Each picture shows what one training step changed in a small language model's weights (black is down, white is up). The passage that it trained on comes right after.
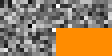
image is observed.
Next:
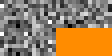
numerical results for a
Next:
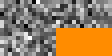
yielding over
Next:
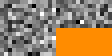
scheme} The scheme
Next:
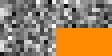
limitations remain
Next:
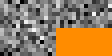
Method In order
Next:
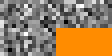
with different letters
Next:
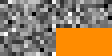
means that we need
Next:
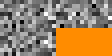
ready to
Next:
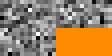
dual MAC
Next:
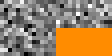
perturbative approach,
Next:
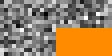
cells, however,
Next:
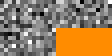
interest, such as
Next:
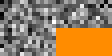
has been done for
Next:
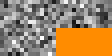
low foreground
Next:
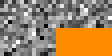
from the work of
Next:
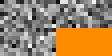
different evolutionary
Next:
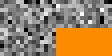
him, are
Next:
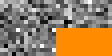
action is implemented
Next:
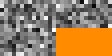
we have $$
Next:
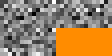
model-based account
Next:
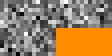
rates for different
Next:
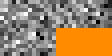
the operator of the
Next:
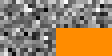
scores using
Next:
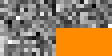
we want to
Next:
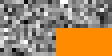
raise the rank
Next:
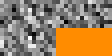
or interference
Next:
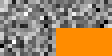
the matter of
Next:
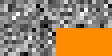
of the first
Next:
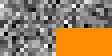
length $3$
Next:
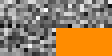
path matrix,
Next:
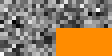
studies reported the measured
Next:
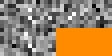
of planetary
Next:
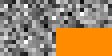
in the boundary
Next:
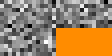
stable solution to
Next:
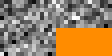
K has been also
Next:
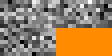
determination. On
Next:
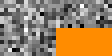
with laboratory
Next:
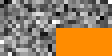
are defined over
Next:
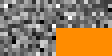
It follows that
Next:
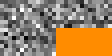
only $Z$
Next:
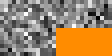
the solution in terms
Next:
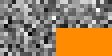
differential equations in the
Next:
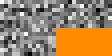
in major local
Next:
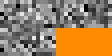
functions. For this
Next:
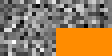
grow crops
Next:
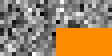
were observed the
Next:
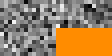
Theorem. But
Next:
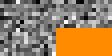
as per IS
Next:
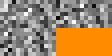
the use of an
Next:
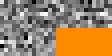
\lambda (\theta
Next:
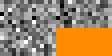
the disordered
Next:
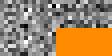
By the first
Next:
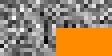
only minimal velocity
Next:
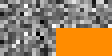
for further study of
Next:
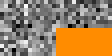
start at the
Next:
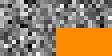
in the scattered
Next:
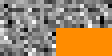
a binary
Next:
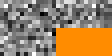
us take a regular
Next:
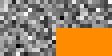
the measurement is
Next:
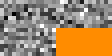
the method utilizing
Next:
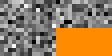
findings indicate
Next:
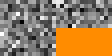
$T$ is
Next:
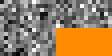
knowledge or technology
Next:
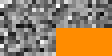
concluded that
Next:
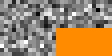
to the space of
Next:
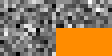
one’s who
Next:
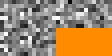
the researcher
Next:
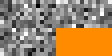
was admitted
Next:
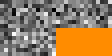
are as follows:
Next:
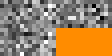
imperative for
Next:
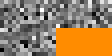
response. An example
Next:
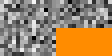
The light and
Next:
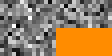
absorption in the
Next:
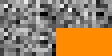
support services increased
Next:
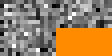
analogs of
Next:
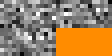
root loads
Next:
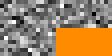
that the linewidth
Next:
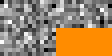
a smart
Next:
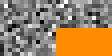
idea that
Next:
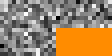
the solution having
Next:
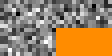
is not limited to
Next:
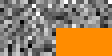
have appeared
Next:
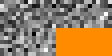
we will apply the
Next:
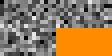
is less than or
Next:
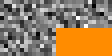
is usually
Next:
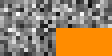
commutator of
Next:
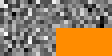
(See text
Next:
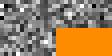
mapped to
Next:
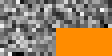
do not exactly
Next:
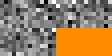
We have already seen
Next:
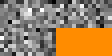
in suppressing
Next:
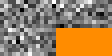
period, it cannot
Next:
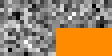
of the indexes
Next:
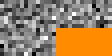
copies of
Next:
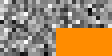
the world the
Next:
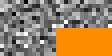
0$ we consider
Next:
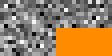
also calculated and the
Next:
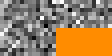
$j$ and
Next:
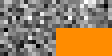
number of simulations,
